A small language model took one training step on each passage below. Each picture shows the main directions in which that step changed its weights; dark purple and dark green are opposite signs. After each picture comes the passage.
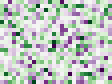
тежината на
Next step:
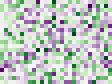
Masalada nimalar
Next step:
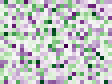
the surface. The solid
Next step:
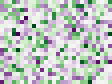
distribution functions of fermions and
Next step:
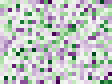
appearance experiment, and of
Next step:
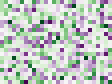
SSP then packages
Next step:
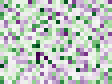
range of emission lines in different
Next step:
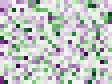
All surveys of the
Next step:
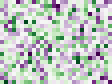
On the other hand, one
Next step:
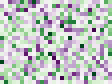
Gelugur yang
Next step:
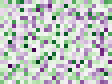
volume radial coordinate
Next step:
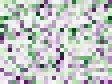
of eV) is also
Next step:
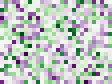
than one third of all
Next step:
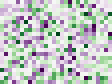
année interdisant
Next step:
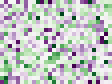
*Cómo calcular el
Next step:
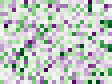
Roi Candaule*
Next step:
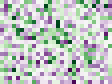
the effect of a negative
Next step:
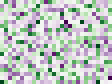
The commercial RF over
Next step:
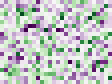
o, lamentablemente,
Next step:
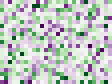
xolin (vitamin
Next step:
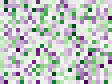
– изучение
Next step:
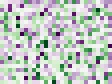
sociales y hace que los
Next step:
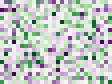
natijalar asosida
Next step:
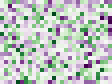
noticias 8. Si
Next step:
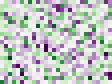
o'qitish va
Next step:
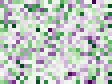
после лечения
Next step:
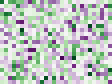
result is \beqa
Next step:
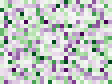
The number of bits selected
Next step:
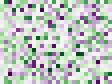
asabiy qichqiriq
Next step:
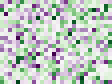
& Bocages Association:
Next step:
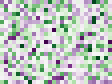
одеждой и
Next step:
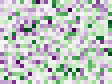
amid formasida yerga
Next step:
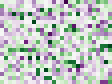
Juruá possui
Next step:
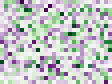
10 mrad. GIF
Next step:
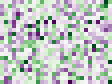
classical function compiler in
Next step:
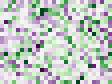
and orange horizontal
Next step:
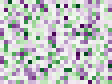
и дискутира.
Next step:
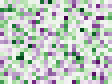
para transformar la realidad.
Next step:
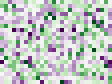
rough regimes can also be
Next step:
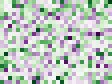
sources occur in
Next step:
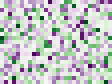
en estado fresco para
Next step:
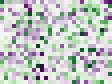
reduces service
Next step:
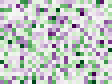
dt\right\} .
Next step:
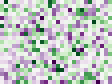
dos direcciones como parte
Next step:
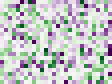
Helena Rolim.
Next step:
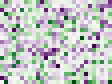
ammo u bir marta
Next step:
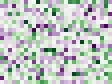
RA y la actitud
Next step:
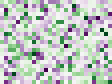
в складі
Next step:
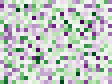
The conformal invariant field
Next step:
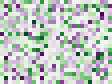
which color charges of
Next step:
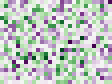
servia pra fazer
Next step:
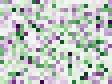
dastgohli va
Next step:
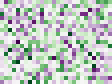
an SST perturbation
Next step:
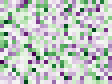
sudarė vienas
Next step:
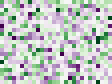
Aan de hand van
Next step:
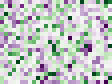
azimuthal component of
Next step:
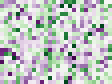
defined by the acceptance of
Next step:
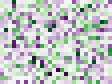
PBH is lighter
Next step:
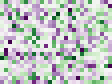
wavefront sensing
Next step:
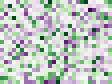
a bucket of
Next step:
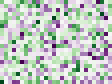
set of ``deformation parameters''.
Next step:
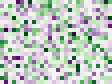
ages it also develops a
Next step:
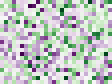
This approach ensures that
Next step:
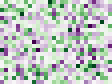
deve assumir a realização
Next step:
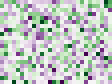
comparatively less studied
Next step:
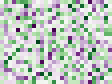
using this framework, we
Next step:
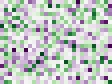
Then, the general solution
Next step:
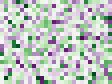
тавтологии и
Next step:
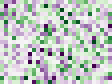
$h$ when increasing the
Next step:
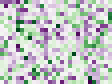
isto é, além das
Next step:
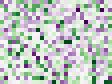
отбор которого
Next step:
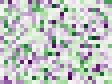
publik akan
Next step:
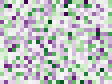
the YARK group that the
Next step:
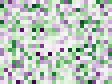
лёгкой или
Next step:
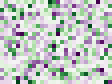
de energía (Chase
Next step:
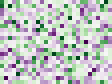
a lepton $\ell$ with
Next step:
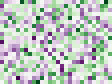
a secure multi-party
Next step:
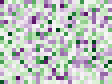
the functional integral $\langle
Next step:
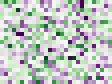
third plane,
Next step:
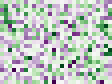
pela inclusão da
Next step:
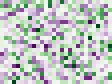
loyihalari va
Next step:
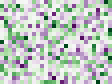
early Middle
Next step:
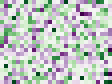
the two-sided
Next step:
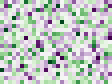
the influence of the field.
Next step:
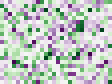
коли їхні
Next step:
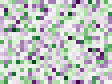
воды его
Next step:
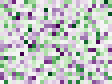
higher than the conventional
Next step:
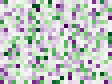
D.A.R., and
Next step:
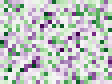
satisfaction rates.
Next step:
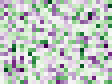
extract the low-energy
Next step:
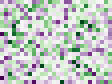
с целью
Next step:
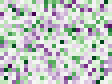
a palavra leal de
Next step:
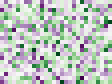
problem: which one of the
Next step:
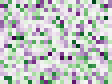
доказывания и
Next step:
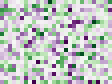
identifying systems and
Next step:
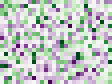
Fock spaces ${\cal
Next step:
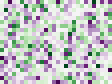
и трудовой
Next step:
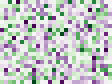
\}. \end{eqnarray}
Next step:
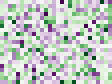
exertion using a smart
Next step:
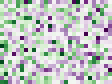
- depozitlar,
